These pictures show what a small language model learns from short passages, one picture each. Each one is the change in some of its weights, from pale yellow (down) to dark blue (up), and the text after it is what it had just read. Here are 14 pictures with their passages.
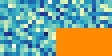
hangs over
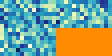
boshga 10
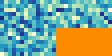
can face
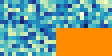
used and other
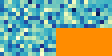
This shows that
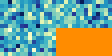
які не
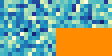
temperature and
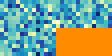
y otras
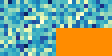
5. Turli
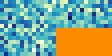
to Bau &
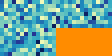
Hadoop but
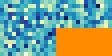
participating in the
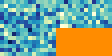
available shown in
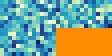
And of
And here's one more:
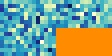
detection, and
